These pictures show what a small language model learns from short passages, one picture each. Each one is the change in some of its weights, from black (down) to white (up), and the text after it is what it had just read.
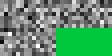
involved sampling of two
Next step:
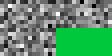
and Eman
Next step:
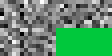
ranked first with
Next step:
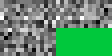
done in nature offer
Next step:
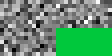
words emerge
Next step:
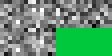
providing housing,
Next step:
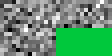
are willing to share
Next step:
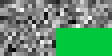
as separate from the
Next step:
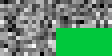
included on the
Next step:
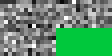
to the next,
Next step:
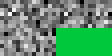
countries. Dill
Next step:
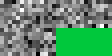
Wind and
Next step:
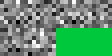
maneuver may
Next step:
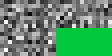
the data depending on
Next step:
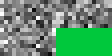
technical sense to productivity
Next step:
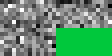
fly ash
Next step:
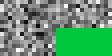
AP diameter in
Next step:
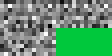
of the internet and
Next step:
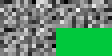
- _ the
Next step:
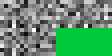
fatty liver disease
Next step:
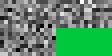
that these students would
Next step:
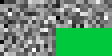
were administered as
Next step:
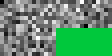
from B to
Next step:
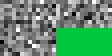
sample was transferred into
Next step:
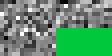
crucial to remember
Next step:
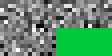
culture, the
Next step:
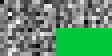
United Nations
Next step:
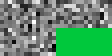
as one cluster due
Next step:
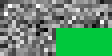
well as other institutions
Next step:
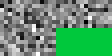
their opinions,
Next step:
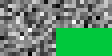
countries (including
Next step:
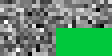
the proof rule
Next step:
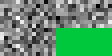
environment. This paper
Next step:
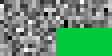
particle swarm optimization
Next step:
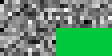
yeast strains.
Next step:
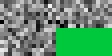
a decrease to
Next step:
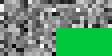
oven at
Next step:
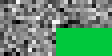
is used to make
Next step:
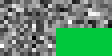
the patient who
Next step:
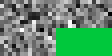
Variable AVE
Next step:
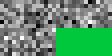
a negative correlation,
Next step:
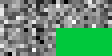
cost, energy
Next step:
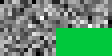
easily. -
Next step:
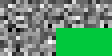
and considering the
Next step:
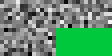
Due to the
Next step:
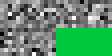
parent substance and its
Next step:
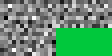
of the country.
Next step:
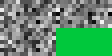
10th International Medical
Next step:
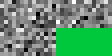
opined that,
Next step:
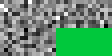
recorded throughout South
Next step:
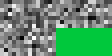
the Department of
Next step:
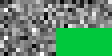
as sequential medicine
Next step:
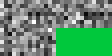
A column factor
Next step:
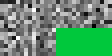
Further, the
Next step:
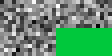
activity that have the
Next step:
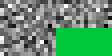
communication, and
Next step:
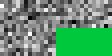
number of selected
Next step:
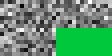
we have observed more
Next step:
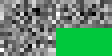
Systematic Reviews
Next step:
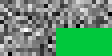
with an increase in
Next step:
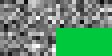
natural ecosystems are
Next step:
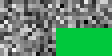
the effects of an
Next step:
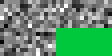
steroids were included
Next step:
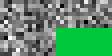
the effects of large
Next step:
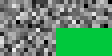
distancing; social
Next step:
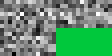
However, this was
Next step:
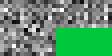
using cameras
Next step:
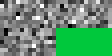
depends on the principle
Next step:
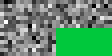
to the method developed
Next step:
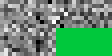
with nodal
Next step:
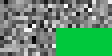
in usage of the
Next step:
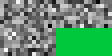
growth and personal
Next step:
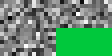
previous efforts in other
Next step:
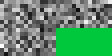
leg falls down
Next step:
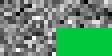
vary according to year
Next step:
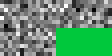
of steroids +
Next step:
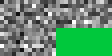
produce in comparison to
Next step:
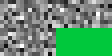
and fungi)
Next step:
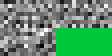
of the best
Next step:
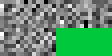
area around the
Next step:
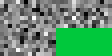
This energy transition will
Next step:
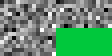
°C without
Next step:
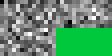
been made with an
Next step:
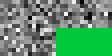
ones. The results
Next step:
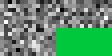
which the auditor
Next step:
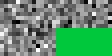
is identified using the
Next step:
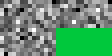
sectors, -
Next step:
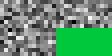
topology and the
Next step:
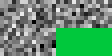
points out that there
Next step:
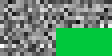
and calcium in
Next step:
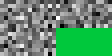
and domestic water
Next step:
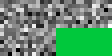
the fall in concentration
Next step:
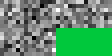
meal HP
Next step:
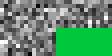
response times to
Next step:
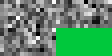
We also evaluated the
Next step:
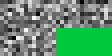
both the species
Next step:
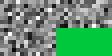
Similarly, confusion
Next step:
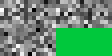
educational technology.
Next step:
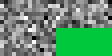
in current density causes
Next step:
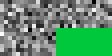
the experiment was statistically
